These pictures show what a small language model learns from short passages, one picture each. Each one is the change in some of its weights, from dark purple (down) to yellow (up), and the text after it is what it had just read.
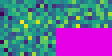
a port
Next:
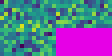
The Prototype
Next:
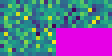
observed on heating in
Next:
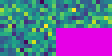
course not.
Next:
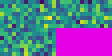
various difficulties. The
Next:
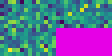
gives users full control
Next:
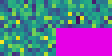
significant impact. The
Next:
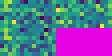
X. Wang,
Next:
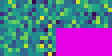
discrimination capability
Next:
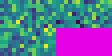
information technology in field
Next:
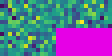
sequence of microscopy
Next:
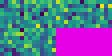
is expected to be
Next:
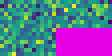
of the Star
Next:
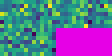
to understand the
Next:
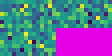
to develop effective measures
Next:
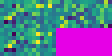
also more persistent
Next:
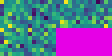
teaching tools, and
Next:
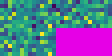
preserving certain
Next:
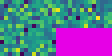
that arise from the
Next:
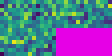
of CAE
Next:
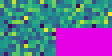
at drawing temperature
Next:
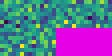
a stopper
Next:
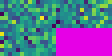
weight (in
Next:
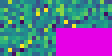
facilitated by a
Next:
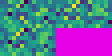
making the choice of
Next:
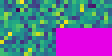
mm and therefore
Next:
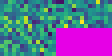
be identified and
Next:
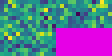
variations in the radiation
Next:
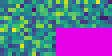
the ALM
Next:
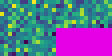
models disagree
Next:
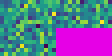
at the state
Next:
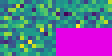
the suppression of
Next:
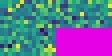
$ via the radiation
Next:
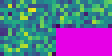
diagnosis of
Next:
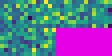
single scalar field in
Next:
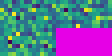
Comparison of the
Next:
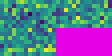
via the fourth
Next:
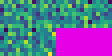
and criteria-based
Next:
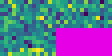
pathways through which
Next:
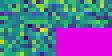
GI sheet
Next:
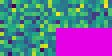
to its target site
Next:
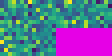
allows for the creation
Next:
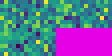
This paper also
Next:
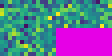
them. Now
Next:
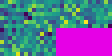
now any researcher
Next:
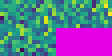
in part by a
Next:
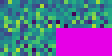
protect individual privacy
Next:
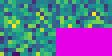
sites and different correlation
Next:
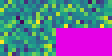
amplitudes. It would
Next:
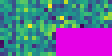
adheres to
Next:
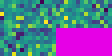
benefit by preparing
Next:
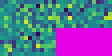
have actively
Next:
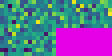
in education when training
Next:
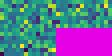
to be proportional to
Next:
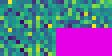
implement effective management strategies
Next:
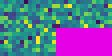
be written in the
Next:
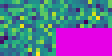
a multiphase
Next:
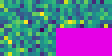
half filling,
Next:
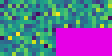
of the voltage.
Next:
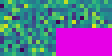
local physical conditions and
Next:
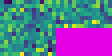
SAS, where
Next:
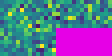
with reanalysis prior
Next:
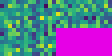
applied to the
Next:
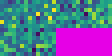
event (Jones
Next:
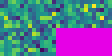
only one fixed point
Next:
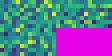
in a constant
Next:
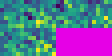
design team which initially
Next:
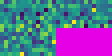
and does leave
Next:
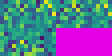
in the following
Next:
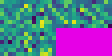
aerosol to
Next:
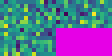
are approximately 1 order
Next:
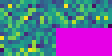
cause of this
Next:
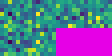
order to get some
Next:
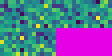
approach is to instead
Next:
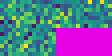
Aware of this
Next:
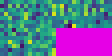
of annotated attack
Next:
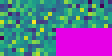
several different loci
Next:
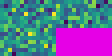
we introduce a
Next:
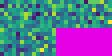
of Position
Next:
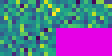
in Fig.
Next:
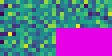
and development of a
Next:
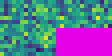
resum all contributions
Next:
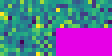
LL mixing is
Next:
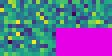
molecules and the
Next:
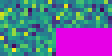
axes of initial
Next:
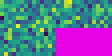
transmission by approximately
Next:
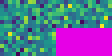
expected. (Note
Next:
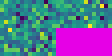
abnormalities and
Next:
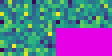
cases to such
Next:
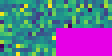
to further improve by
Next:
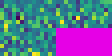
topics.* The second
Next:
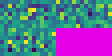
and clustering algorithm of
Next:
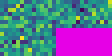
the plant behaviour now
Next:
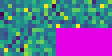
(he suggested
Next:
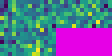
first 5 output indices
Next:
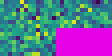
sphere as a dashed
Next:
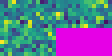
applies only to
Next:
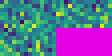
Area. The
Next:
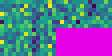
to conduct research and
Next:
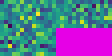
have the exactly same
